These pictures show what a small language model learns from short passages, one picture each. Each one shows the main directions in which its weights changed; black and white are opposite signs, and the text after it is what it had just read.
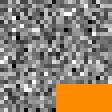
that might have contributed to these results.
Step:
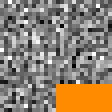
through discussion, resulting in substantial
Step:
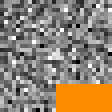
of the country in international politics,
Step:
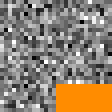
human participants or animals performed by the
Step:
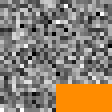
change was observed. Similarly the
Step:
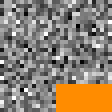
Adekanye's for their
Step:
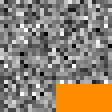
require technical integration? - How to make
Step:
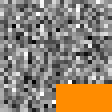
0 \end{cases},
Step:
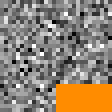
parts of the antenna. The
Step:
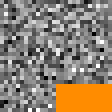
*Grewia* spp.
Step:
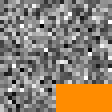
solved by using either excitation of the
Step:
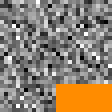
libido , etc.⁷
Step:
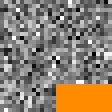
THE DIAGNOSIS
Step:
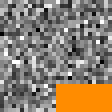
research, in order to complete the obtained
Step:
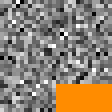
facilitated the handling and interpretation of
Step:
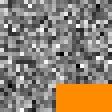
still apply to the church as
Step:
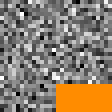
are vector based with and one being an
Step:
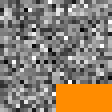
and impulsive behavior. These
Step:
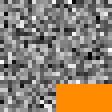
of Athens EST. 1837
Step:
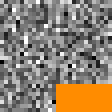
prevention among minors, it is necessary
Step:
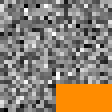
heuristics use, solutions are
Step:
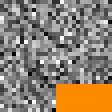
A is surface area m^2 .
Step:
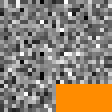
sucrose which were further confirmed by
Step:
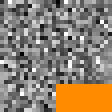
to pay claims, the
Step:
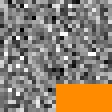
in talking about evil,
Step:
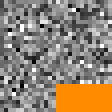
filtration, regulation and
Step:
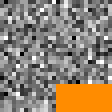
the inner wheel from the
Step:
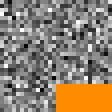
the extract were added to the virus
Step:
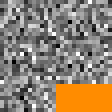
a holistic, systems approach was
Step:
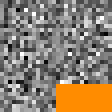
pelvis and a zero
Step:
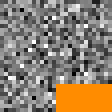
1. Validity Test
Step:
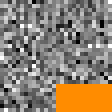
4 weeks. This can be caused
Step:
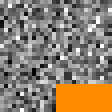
in enhancing oral communication while
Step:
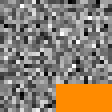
Encinas serves as technical
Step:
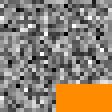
made. Recursive algorithm was used to
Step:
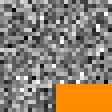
The aimed of this study was to determine
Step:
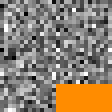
Microsoft Office 365
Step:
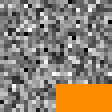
successfully performed in a small series of patients
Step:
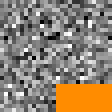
associated with a higher CD8⁺
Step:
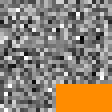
Electrochemical Society
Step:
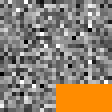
specified accessibility services and features are
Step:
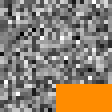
the reliability of detecting lower
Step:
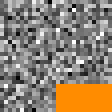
Late Universe in the Context
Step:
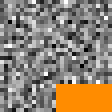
to demonstrate the death of God
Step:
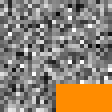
delay in the judicial process,
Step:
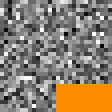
the organization. Despite having all material
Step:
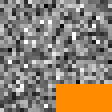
some children play with makeup, and their
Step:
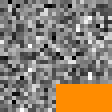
identified cases. AUC, which is
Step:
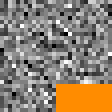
making data or other research outputs
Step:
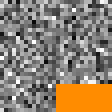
(Pati & Bailey,
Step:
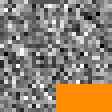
and interpreting 'different ways
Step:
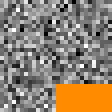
they allow users to have a closer
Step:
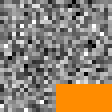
6 meetings are being held to
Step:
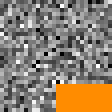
segment (e.g.,
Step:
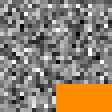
demand to 40 percent. The state maintained
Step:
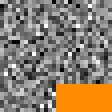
Scotland. The framework analysis yielded
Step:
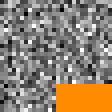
at the anode and by affecting transition
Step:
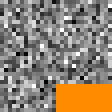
Dobrogea)¹ and
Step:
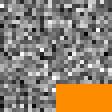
not dehydrated, but she had
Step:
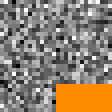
if there are concerns that it may
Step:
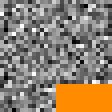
and PhD theses in areas such as
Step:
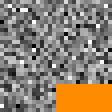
considered as an independent proximal risk factor
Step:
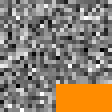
his role in world politics, measures
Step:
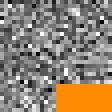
- Presence of a calcified
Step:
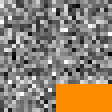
inner contents, and pupated
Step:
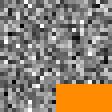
progressive failure framework that applies
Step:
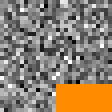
Overfishing and the
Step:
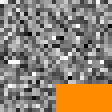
Exclusion Criteria -
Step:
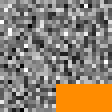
maritime platform and powered through
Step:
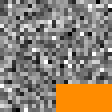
getting more women into political decision making,
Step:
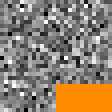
communication" - Not for "always
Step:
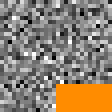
Some of statistical properties like moments,
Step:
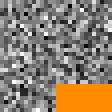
key finding and contribution to knowledge in
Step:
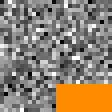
the more important sections such as the
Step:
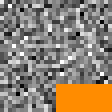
channel state indicators. The specified
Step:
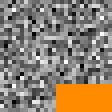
explicitly included in predictive distribution models
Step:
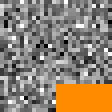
EOSC. Feedback](#)
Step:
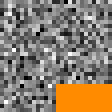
the consumption of cassava, which
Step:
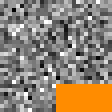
well. Please note that -
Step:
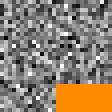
Kerman Province as well
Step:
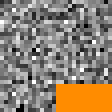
transpose. Then x_1,
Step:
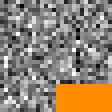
Complete termination 16 80
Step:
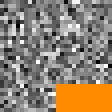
will be the mean of the EVM
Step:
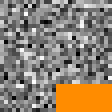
assets or sales. But in terms
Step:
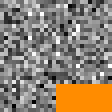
in the observed photo-electron
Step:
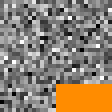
constitutions protecting against state violations
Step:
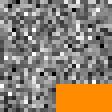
in patients with atrial fibrillation
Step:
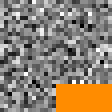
of teachers' classroom management strategies.
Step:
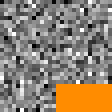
of the data to only include the 5 years
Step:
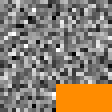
Switzerland name of the
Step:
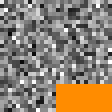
is about research on legal topics.
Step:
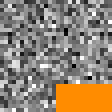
reached Number of people reached
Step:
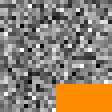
poverty measures are for policy
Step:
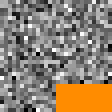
parent material hardness. Most soil
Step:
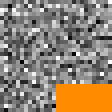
and project management. These finding
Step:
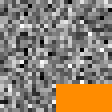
request higher wages. In periods
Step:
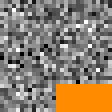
determine whether the heat exchanger should
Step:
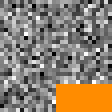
by the excessive lignin
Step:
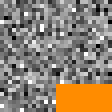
ET covers, seeds mixture or
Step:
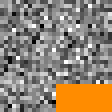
actively involved in the process of
